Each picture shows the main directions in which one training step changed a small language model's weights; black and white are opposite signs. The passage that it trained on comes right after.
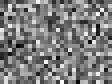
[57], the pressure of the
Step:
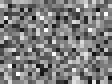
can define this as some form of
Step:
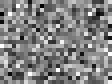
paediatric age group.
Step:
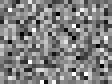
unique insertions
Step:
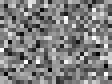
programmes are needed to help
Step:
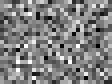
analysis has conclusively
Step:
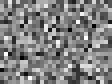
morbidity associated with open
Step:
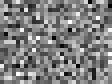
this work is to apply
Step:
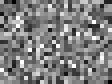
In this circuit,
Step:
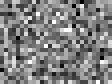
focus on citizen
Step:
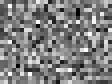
Change We used our model,
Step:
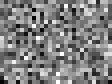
order to comply with the
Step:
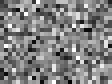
"previous paper"
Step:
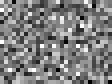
and neck or pelvic
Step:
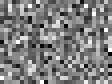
schedule performance (mean =
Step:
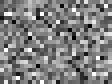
was heated or not.
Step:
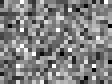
depicts the electrical
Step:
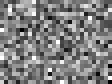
which revealed the participants'
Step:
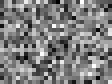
object, e.g., a
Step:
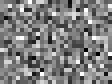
analysis is an open approach aimed to
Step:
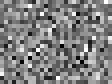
operational hazards. The study
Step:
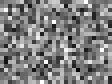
well-known analysis of
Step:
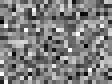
- Wellcome Trust
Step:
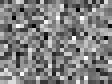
joining the wound
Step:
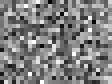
cases where the classroom environment is
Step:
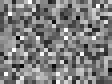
technology in the region, avoid
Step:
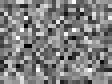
the automotive industry in
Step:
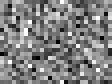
(Self et al.,
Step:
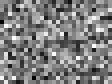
vortex-mixed with
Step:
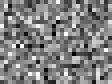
practice, a random number
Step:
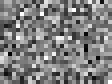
specialized in sales
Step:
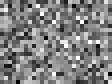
participate in economic activity.
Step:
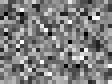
is a bilateral
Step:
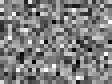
effect on urinary
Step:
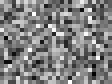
by three tiny,
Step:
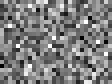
zero, as assumed
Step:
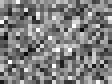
the selection of the most
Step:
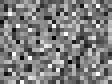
protection against message
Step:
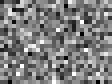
inlet 36 Since
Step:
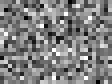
for methyl group and
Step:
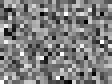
and Dissemination
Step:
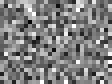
requirement, quantity that
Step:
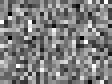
four possible answers,
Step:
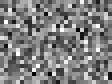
as well as the chemical properties.
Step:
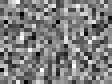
the factor affecting that particular
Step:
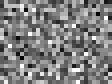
another technique used to turn
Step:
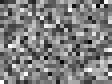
Proposed Model
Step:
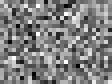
both sex or autosomal
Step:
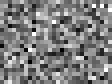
there is a negative correlation between
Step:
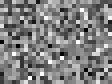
individual and it plays an important role
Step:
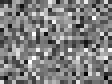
This intervention also engages people
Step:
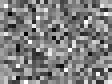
into Bangladesh where
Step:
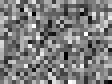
the next iteration of the
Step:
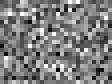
and the focus on core
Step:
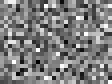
Method FSI
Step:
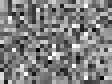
describing European wind
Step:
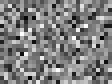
abnormal vaginal
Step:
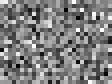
the reader. Instead
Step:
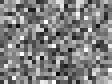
20 sample wave after the
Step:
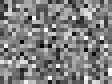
its contents. The amount of
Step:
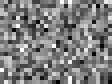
Josefine Mau)
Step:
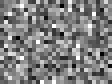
an image through the analysis of many
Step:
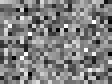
The investigated solution concerns
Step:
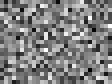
a vision of India 2020.
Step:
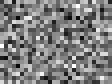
blocker class of medications
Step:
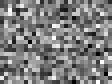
section on the GDPR
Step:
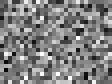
quantitative studies from the
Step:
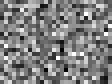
may be cooperative
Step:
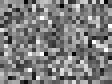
real suffering. Art
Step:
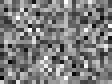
expert master builders
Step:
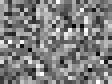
some major components and applications of
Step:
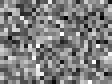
policy, which could disadvantage
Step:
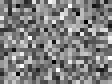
effectively in current flow.
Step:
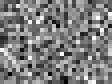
case study close to
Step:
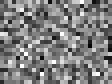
proposes an efficient
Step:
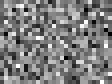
an increased capacity to produce
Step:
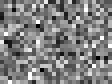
Given the above,
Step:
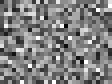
extraction or medical management to
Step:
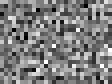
measurements. The instability constant
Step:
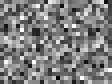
75%. This finding is
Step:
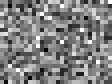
accuracy, recall,
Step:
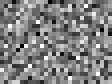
The opinion has been assessed
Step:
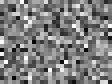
international collaboration and
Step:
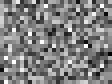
distance again increases. In
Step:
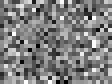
approach, precisely the
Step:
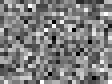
improved workplace safety
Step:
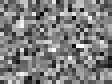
fuel from renewable
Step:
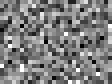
course development would involve
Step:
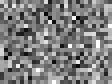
issues. Mainly women
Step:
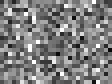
that of the males in the
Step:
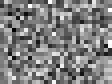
development. *Lancet.*
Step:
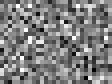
regular and irregular
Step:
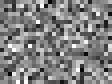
AND THE
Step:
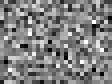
Solar Dynamic
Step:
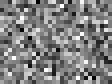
volatile. In fact, it
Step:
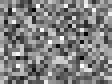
as healthy eating,
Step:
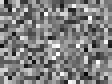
to the Russian
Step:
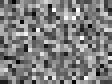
placement across sockets has
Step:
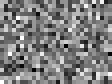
determined. Voltage
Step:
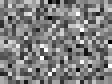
quality controls were carried out during
